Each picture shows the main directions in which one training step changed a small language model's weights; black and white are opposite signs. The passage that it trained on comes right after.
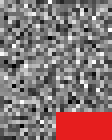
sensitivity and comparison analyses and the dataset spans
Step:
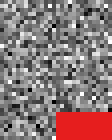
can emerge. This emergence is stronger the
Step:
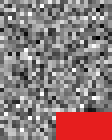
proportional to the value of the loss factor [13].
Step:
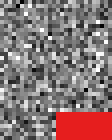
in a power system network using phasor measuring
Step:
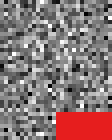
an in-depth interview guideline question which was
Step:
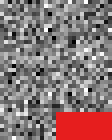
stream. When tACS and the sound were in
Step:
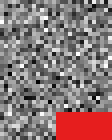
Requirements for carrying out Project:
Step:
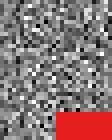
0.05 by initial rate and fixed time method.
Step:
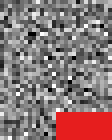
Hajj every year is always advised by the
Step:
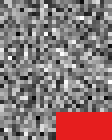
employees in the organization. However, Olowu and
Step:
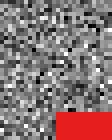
represent these non-stationary signals as a combination of
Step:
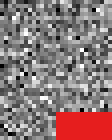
the timely resolution of criminal law disputes and
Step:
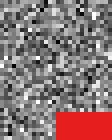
be both cost-effective and congruent with
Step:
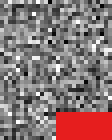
This code serves as the primary tool for generating
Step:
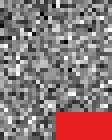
Instructor Table 6: Business profile of operators
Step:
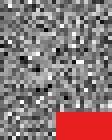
Bouché and Qui, 1998;
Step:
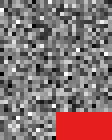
of three raw cork samples from different origin
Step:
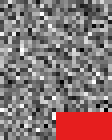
Corso della Repubblica
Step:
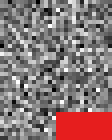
with domestic violence By methods of
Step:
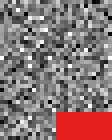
institutional framework for this segment has become an important
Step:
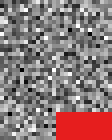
turn on. The user may be delighted by the resulting
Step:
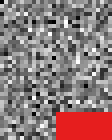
Entropy of the input and output spaces.
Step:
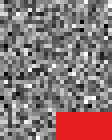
the notion that high-quality audits or
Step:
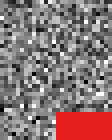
Ease of understanding and using reservations system
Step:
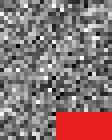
to exhibit antibacterial activity, which could provide additional
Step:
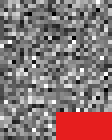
matter was the constant opposition by
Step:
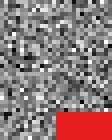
of an impact between the head and a body/hard
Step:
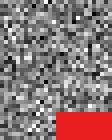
towers of skyscrapers or
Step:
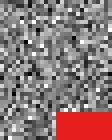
sheet pile wall system during excavation and
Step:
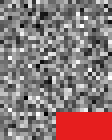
studies categorized as “unclear” for one or
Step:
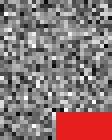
at various oral cavity sites. Males
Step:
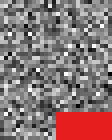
room phenomenon. Thus it is obvious that
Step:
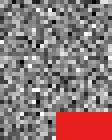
SDK (software development kit) of
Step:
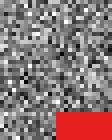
information and detect patterns and connection are important.
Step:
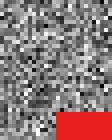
The main phases of the systematic literature review protocol
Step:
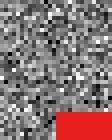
together with the local partners, inhabitants and
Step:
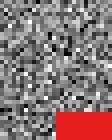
For instance, Glaeser *et
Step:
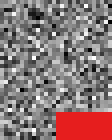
sample were significantly decreased by 5.80%,
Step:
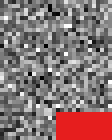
Wafers, via Nazionale 59,
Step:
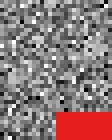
. Udeagha and Muchapondwa
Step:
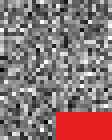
for ensuring highly available network service and correct delivery of critical
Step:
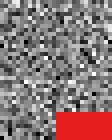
similarity, and combine user preferences similarity with
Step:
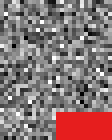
an entrepreneur, to act
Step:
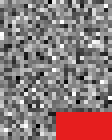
- [33] NIST Standard Reference
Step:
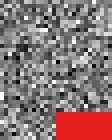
W_2 are the weights of hunger,
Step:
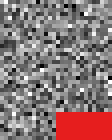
settings Main Issues 1. Size and
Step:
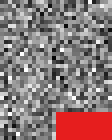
for the engineering bachelor. Students
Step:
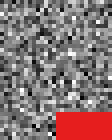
to a range of biological entities which may include for
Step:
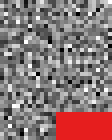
a lot of confusion between authors and open science principles
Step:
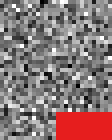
the long-term viability of local economies.
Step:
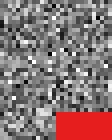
(E.P.) * Correspondence:
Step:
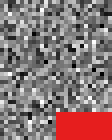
of academic skill and prerequisite to professional
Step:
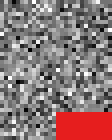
of male and female. The result on the table revealed that
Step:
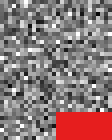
high chemical activity and adsorption capacities to metal
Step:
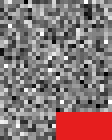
Subbaiah, G. L.
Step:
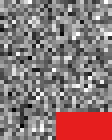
private sector activities and promoting healthy competition
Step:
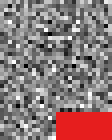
resulted in a much smaller change of PL
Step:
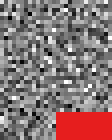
central government and local authorities. The process of
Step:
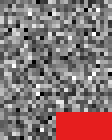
concept has been introduced regarding the energy efficiency of a
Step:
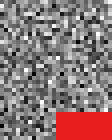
fibre reinforced polypropylene
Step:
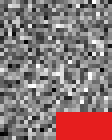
of AUB A and C found in 2/100
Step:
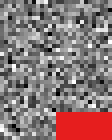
key themes are resulted from the thematic analysis
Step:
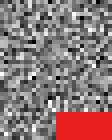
industrial drive applications, particularly in electric vehicle
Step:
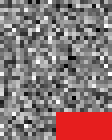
2020) Implications and Limitations The findings
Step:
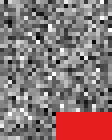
vested on the EFCC. The
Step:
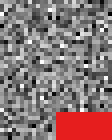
tryptone and casein stimulate maximum production of
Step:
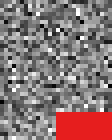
diseases, and stomach-associated
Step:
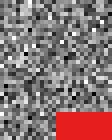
conservative that the method can eliminate the number
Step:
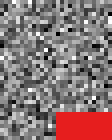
to product acceptability based on assessments by
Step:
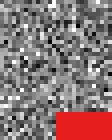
Baye's theorem is given as:
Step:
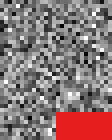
C (2007) "Voice Activity
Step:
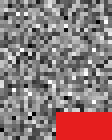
extract from Table 4.6 for test of hypothesis
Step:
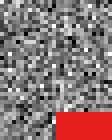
(UWB) antenna. I.
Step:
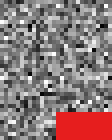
literary text, visual means, expressive means.*
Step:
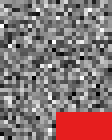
sentence level, when a sentence in Arabic
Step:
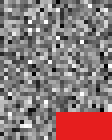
0.25\%$ drift before
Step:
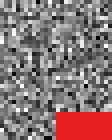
dimensions, followed by evening students and the least were
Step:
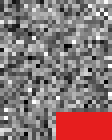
is represented in any future review, expert and working
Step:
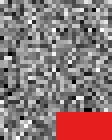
b are indifferent. Let R be one
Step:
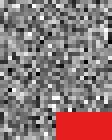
(>500 ha). Finally, all payments
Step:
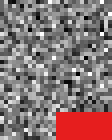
regarded as FMDV carriers if they
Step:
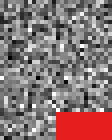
systematic means of incorporating organic and inorganic
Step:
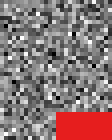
together with Lego kit as in programming
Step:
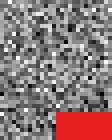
components, including upper extremity movement,
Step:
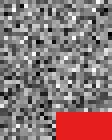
application source files, a diagram of the
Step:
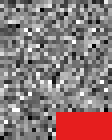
However, several issues are challenging the development of such a
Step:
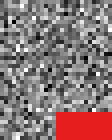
children through applications and to make foreign language teaching permanent
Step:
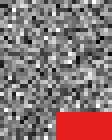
Communities Population Hindus
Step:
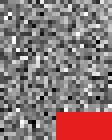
properties of 3d metal tartrate
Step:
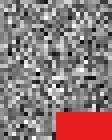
resistance. KIER scoring system has been compared with
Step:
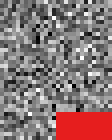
CNNs for matching [5]. R.
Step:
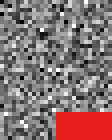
from real-world drone measurements, providing a more
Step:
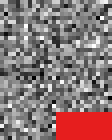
and an online questionnaire was forwarded to them.
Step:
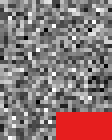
Figure 17: Example of a template for a
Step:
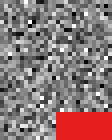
this section, we discuss the candidate extraction
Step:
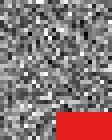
SAD and IA among 154 PCWs
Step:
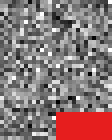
years old), with an average age of 44 years
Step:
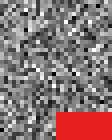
with 10% cetylpyridinium
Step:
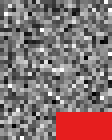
form of an integral equation. The kernel
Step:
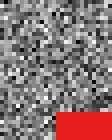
populations, with limited data from South Asian
